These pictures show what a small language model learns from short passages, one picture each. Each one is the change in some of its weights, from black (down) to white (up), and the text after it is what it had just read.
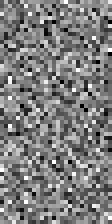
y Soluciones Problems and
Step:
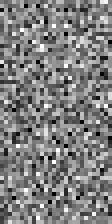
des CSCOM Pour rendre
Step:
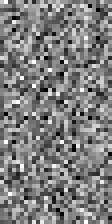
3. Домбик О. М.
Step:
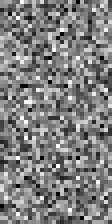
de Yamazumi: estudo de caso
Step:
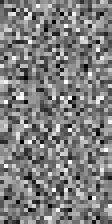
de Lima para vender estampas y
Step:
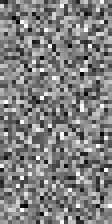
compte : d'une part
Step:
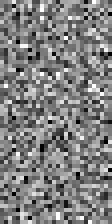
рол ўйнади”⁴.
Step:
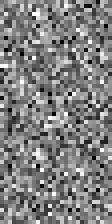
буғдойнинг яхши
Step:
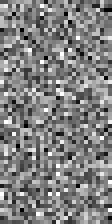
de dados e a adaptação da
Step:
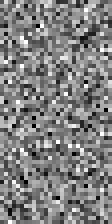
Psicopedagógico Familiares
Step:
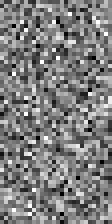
Iberoamericanos de
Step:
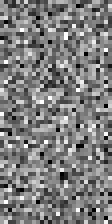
chiqarishga o'rgatishi
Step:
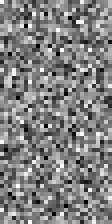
aula com acompanhamento e orientação
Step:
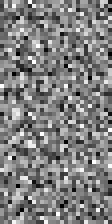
o‘rganish o‘zining
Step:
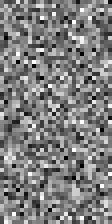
onde os prepostos das empresas podem
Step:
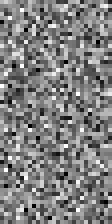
bog‘liqligi tadqiqotchi tomonidan
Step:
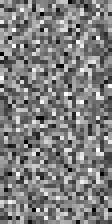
tog‘oldi zonalarida
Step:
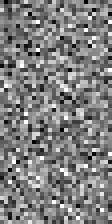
когнитив сферада
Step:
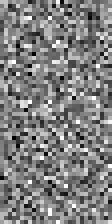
situaciones de la vida privada, social y
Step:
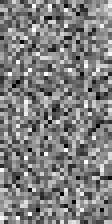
yoziladi. YouTube
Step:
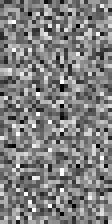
innovatie dankzij een leven
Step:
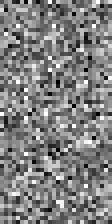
na atmosfera, eventos de
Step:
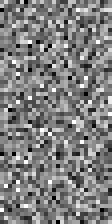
Pois bem; num contexto
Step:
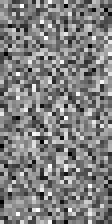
yaqin qo'shnichilik
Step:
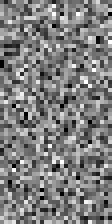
words** Sarvkomat
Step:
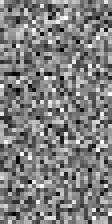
ega bo'ldi va o'z
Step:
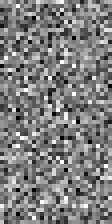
pada Tap MPR No.
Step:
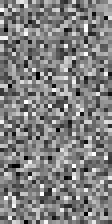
дійсно проаналізувати
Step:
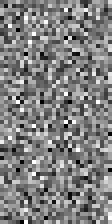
altos, es evidente que aquellos
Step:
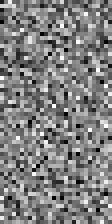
muhim vazifasi ekanligidan
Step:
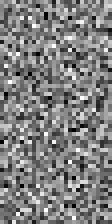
com a parede estrutural 5
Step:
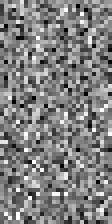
yana biri bu ularning amal qilish
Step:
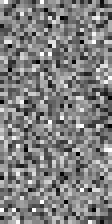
xalq xo'jaligi,
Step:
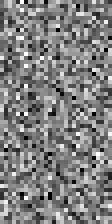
em repetir a experiência e
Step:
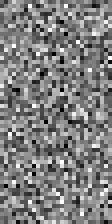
ayollar va bolalar tibbiy
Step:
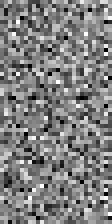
fase de rehabilitación del
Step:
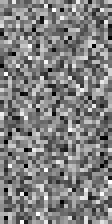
ham yetishtirilayotgan
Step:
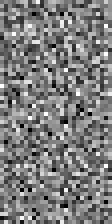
rivojlanish darajasiga bo'lgan talab
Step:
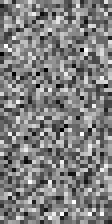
seni. Maka boleh
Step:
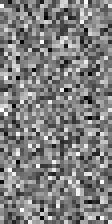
опубликована статья
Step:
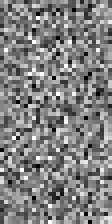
Nadjouma, la maman de
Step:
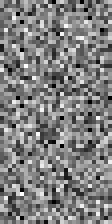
MATERIAL OF THE
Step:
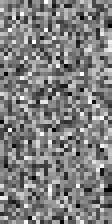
yaxshigina malhamdir
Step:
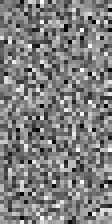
judicial firme en un
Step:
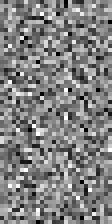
significantly increase the current
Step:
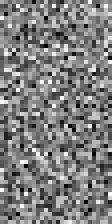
tushunchasiga qisqasha
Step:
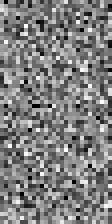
di veicoli, sia in
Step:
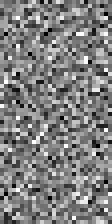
huquqlari, erkinliklari va
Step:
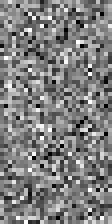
тинглаб тушуниш
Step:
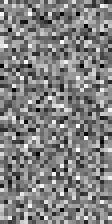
yondashuvda freym tushunchasi
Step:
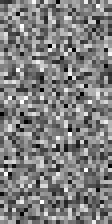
de conocimiento que posee la
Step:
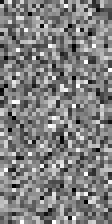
Банклар рақамли
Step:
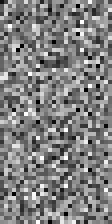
слухача», – писав
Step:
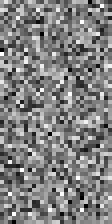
total, la coopération au
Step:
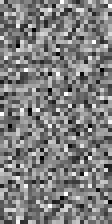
and Electrification of
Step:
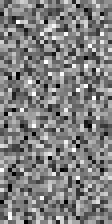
oddiy amallar asosida bir muncha
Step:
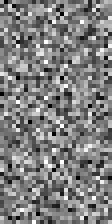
Humanities*, 18,
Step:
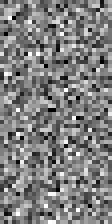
axborotlashtirish va kompyuterlashtirish
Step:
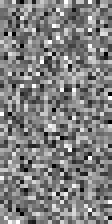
Управление рентабельностью
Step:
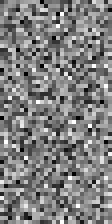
satu tradisi khas dari suku
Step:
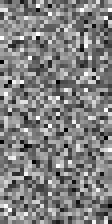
da falta de engajamento e
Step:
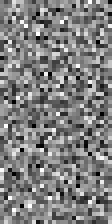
xorijiy davlatlarning huquqiy
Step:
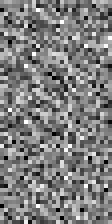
el tempo en el desarrollo conjunto de
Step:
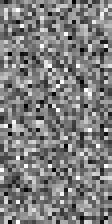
than to object of experience"
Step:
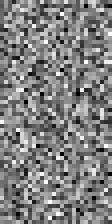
العارفون بالله.
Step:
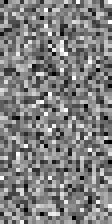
hay nhử/mèo
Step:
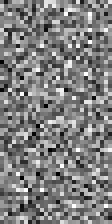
saúde possibilitando uma assistência mais
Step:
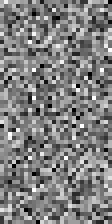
tengah melalui masa
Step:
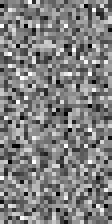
keyin puch bo‘ladi”,
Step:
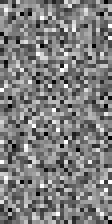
katta o'qituvchisi
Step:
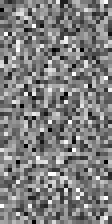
мен әдебиеті
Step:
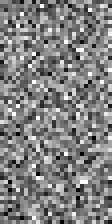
rejissura va aktyorlik
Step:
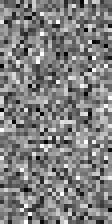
ley de “cámara y
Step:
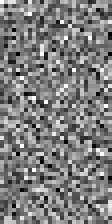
seguridad y más [8]. Los
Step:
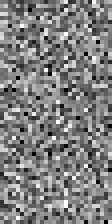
natijalari ishlab chiqarish jarayonlarini
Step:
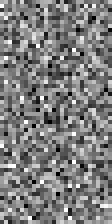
de onderneming die we
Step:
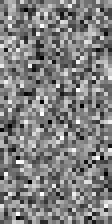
semelhante entre os municípios
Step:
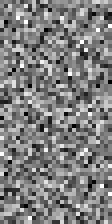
de vida. Sin lugar a
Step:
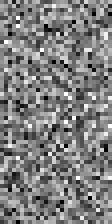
ommalashgan. Hattoki,
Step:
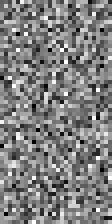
aussi bien du SIBE et
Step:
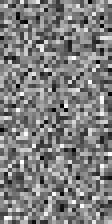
que llegó a manos del
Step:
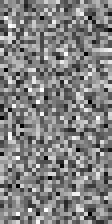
tarixi, uning erksevar
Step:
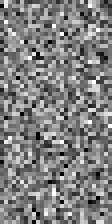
Т. Науменко, О.
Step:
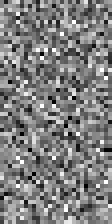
estrutura de concreto da FAU
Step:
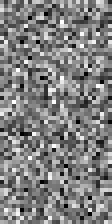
eine Ernährung hin, die
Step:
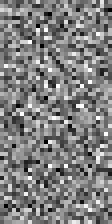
modo, a estruturação dos processos e
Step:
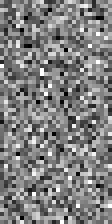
posturas inadequadas, postura
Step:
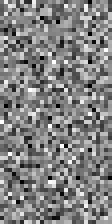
Сино выходит один раз
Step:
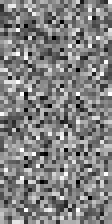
bo'lganligi uchun yopiq
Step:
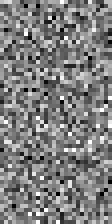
la luz de lo discutido,
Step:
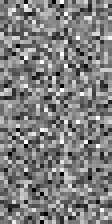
BOAS, EDWARD
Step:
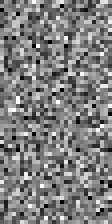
Melo (2000) defende que a
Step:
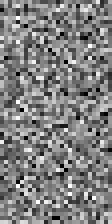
del VIH, las pruebas
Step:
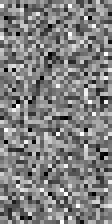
stations in Western Georgia,
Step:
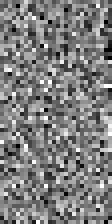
xalqlarning rus madaniyati va
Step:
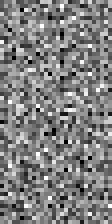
allem als eine Explorationswelt
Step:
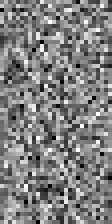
ed. São Paulo: Grupo
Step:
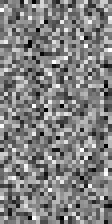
kritimą. Matematikoje
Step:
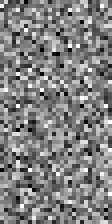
de apoio social, redução da
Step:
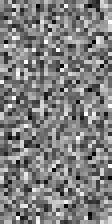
murid lebih menjadi
